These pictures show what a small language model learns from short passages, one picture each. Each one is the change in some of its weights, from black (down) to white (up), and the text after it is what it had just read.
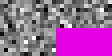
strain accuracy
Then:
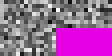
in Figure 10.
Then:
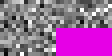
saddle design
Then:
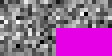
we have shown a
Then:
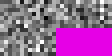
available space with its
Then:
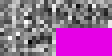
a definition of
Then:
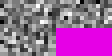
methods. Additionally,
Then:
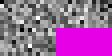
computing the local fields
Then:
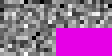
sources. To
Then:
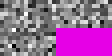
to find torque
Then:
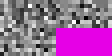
A higher number of
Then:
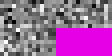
scope, schedule
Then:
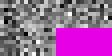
soil type 2,
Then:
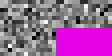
Finally we summarize
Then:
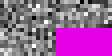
properties. If one
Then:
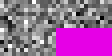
1 Presented
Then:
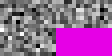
highlights the
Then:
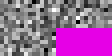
with the academic goal
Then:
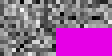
related to their
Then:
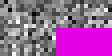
that it is also
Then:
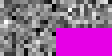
for example, a
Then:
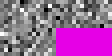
several techniques including the
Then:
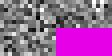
action, namely the
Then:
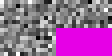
reversal symmetry breaking
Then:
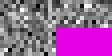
requirement and other
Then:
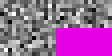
architectures are designed
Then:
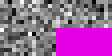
electrons pick up
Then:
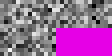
it makes sense to
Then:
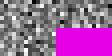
is clearly a path
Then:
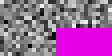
in an approximate product
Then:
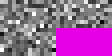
and (e)
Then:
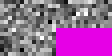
\item S.
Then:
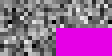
active forces pointing
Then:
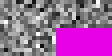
the Ethical
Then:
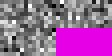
be more sensitive to
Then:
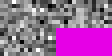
dual arrays of
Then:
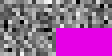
sea in
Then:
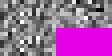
home security system using
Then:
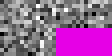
the removal of
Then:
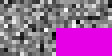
were readily
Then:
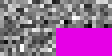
and to provide early
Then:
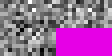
two parts often called
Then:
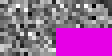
of the large
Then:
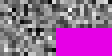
for only a few
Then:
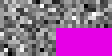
and reliability make it
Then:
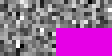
with topicalization
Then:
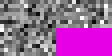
article At the same
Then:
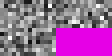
average velocity of stars
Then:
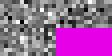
grows linearly
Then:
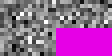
and respect. As
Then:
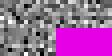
A harmful result
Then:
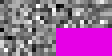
the linear combinations in
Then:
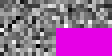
A positive PPP
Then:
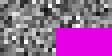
significant challenges for systematic
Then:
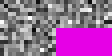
entropy maximization
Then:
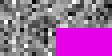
step are set to
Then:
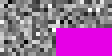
current, magnetic moments
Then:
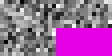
primary and middle school
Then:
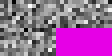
and equality.
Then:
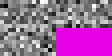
raised during this
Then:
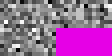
more communication chances
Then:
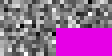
in this mode is
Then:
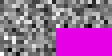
to succeed in
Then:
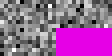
zone electrons and 40
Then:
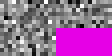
by Penz
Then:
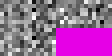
In addition,
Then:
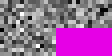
indicated at the
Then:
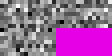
of the server
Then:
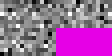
different mass flow rates
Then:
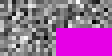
mortality and
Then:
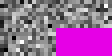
external cavity
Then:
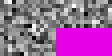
of *n =
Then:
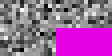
both stars of the
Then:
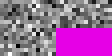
and luminous
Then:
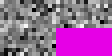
Figure 9:
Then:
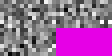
The decay rate for
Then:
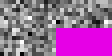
Union in bins
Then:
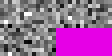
which dissolves
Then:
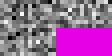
for any of these
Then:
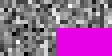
states:} The five
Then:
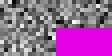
ansatz in
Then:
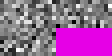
to identify an
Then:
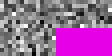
by Taylor
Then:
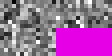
subjective norms,
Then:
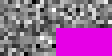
with those for
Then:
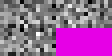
may arise during the
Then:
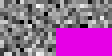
Stokes scattering
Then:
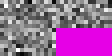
and abundance estimates $\{
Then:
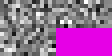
within limited areas,
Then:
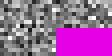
in the limit of
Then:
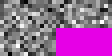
schemes were
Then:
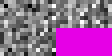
a three-ray
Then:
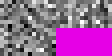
a polarization-dependent
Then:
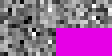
the sound
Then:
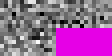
Result before
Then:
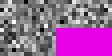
it is not very
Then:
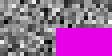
important elements that a
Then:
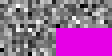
of pump powers
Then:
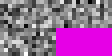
across patch
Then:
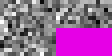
Hooke law
